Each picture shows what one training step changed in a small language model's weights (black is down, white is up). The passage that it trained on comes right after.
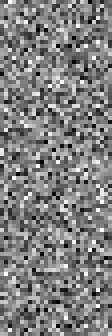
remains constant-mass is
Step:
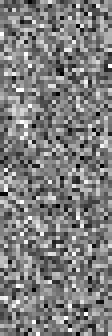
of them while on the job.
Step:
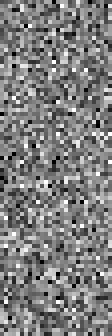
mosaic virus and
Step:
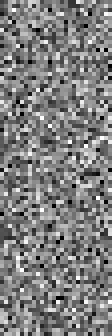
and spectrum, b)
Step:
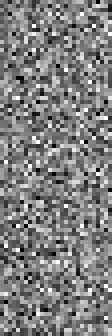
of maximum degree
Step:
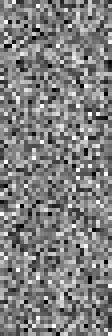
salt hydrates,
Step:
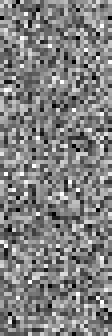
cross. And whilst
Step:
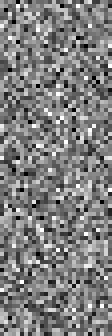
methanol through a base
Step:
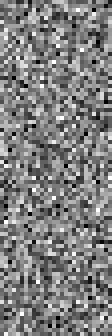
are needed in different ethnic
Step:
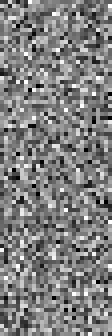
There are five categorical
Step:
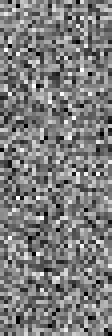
strength. Presently more
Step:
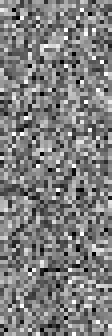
Correlation coefficient
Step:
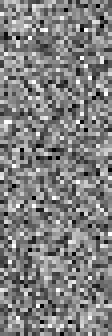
For hundreds of years,
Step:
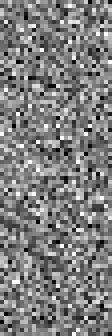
no conflict of interest in
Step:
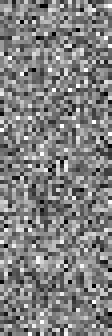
equity, generalization equity and
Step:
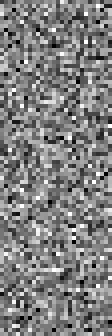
Russia. All PAR
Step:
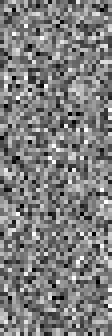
now emerged as a
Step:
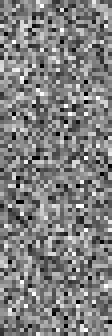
can also consider the semiotic
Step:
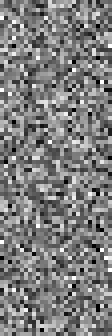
Environmental Research
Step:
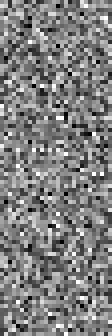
lateral displacement of
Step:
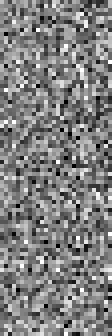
i.e., around 2 to
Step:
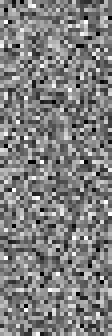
Abstract Die
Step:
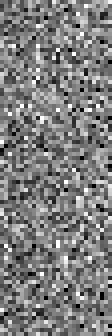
volatile organic compounds
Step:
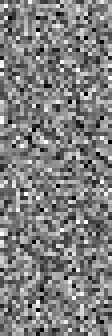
level, and two weeks were
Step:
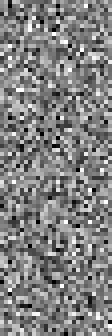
the current state of classroom
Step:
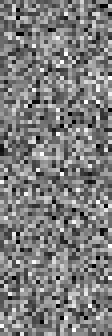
The source code as well as
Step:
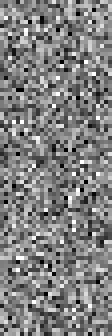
all the CR whereas the
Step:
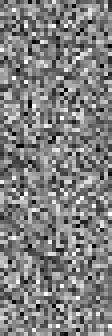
the patches within patches
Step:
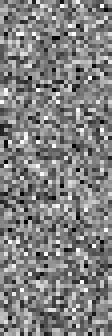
of speech at the level of
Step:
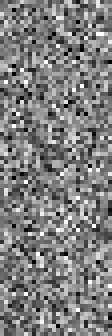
research data repositories in
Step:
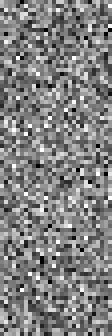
a framework that lists various technologies
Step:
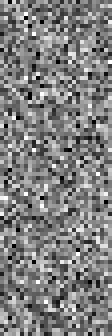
necessarily mean that a
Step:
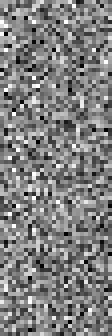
Computer Systems*,
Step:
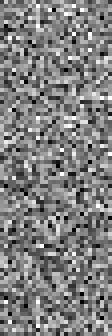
pollutants concentration level in
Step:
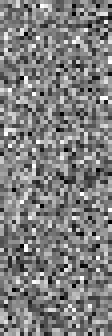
positively or negatively
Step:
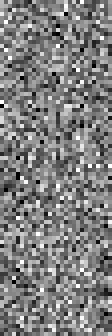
nitrous acid in presence
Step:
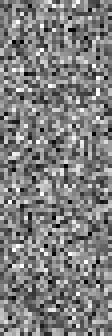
biology. The study was conducted in
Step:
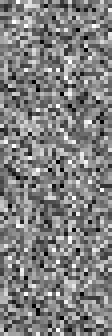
made information: how communication leads to
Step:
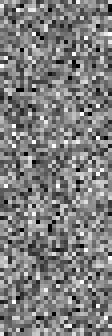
operation the diffusion equation
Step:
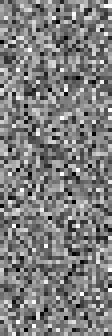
results were obtained by **Kamel
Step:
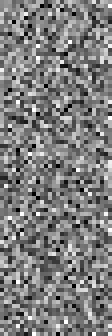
one order of magnitude higher
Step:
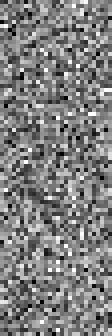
in construction cost estimation in
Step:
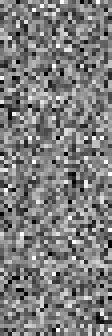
initial sucrose concentration.
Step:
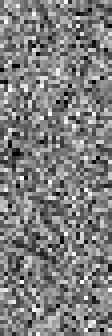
orientations and visible
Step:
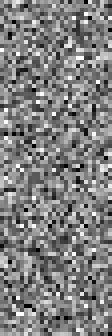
validate the relation between digital
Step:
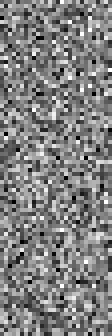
social companionship finds
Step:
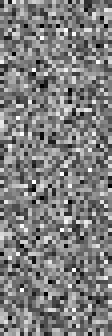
antioxidant capacity
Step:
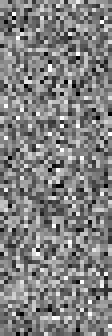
boundaries, analysis of the
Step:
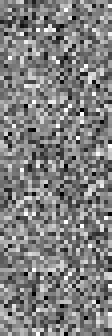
detection of a growth in normal
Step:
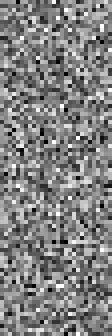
function value, in our case the
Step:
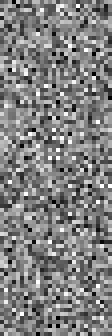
are taking inadequate
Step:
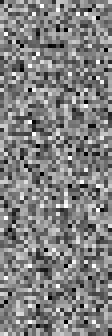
they got such as (1)
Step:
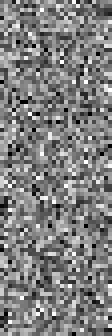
rates in higher education have
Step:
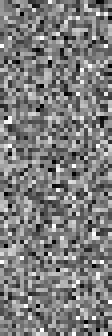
cervix should be included
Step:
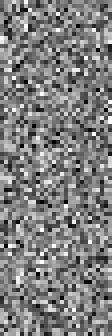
within an expanded lipid
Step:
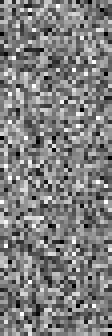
revealed in corners
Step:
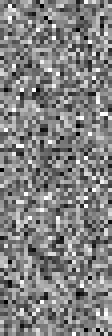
into the final formulation and a
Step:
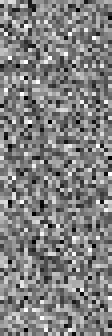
influence an individual's actions in
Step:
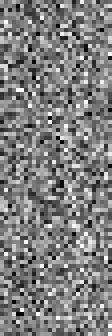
into heat by neutron
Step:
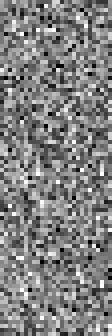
an improvement of around
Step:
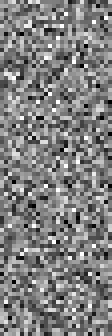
in withdrawal? A
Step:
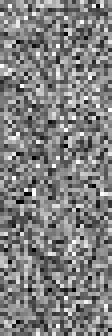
to the grouping of students in
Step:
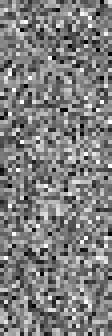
to expect. It has
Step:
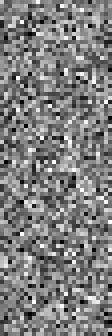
placement by V.
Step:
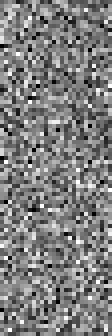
- Melnyk,
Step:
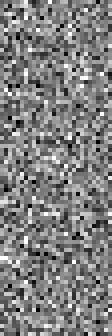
A.2.2 How to
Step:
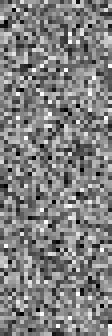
entered into force, aiming
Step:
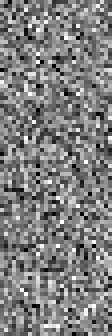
fix. Consider
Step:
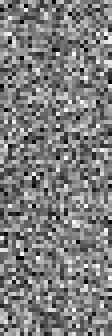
is crucial to recognize
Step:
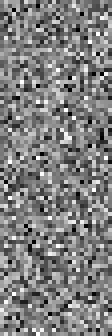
were missing. These formed
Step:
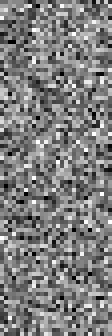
service quality and patient
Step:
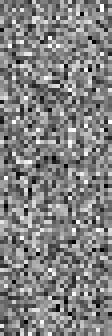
ABSTRACT In a
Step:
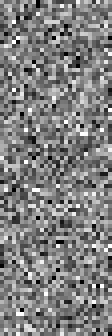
preface to *Homage and
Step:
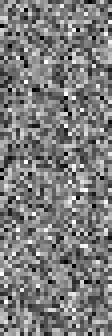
converted mainly into
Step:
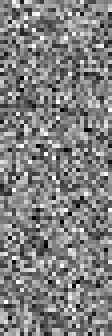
leading to require special
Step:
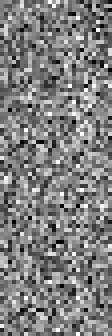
and groundwater by
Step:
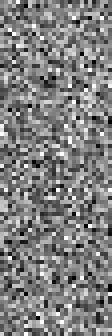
and accurate process models.
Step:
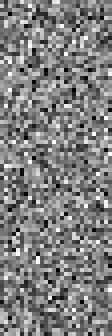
elevated surface tension
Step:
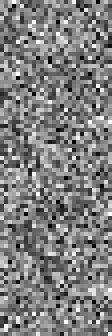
materials"] OR
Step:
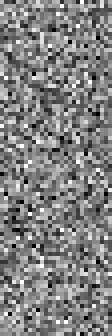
groups of different attacks performed
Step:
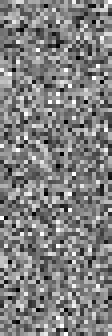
informed consent. The
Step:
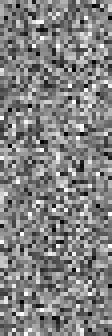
and increasing levels of output
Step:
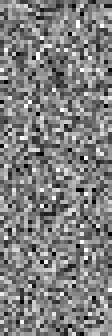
Trust issues among users -
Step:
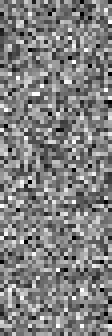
that been explored.
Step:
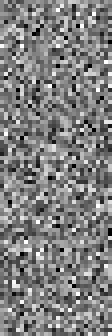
fraction in panel.
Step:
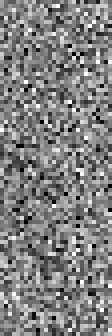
the type of modes that
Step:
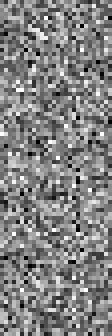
of thermal processes,
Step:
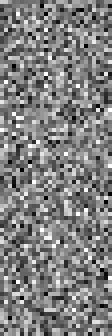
also helps to formalize economic
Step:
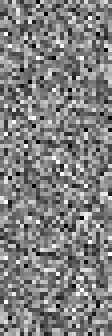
third Astronomer
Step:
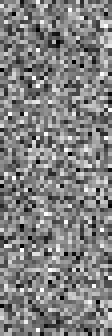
“system” consist on
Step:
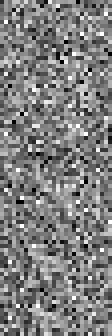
3 weeks to compensate
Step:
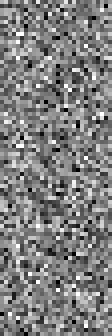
the people, of the people.'
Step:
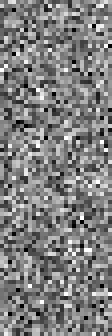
power plant types.
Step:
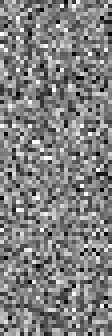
Brigham and Women
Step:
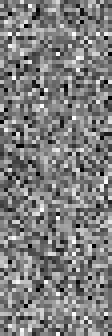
the elevation with certain
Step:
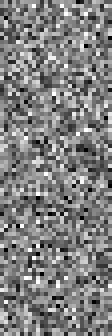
authors declare that there are
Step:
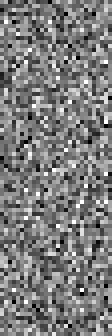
special emphasis on
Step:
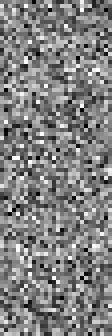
light on which types of
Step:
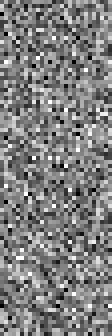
inside the Jewish
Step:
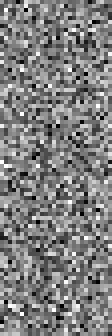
be counted using three different
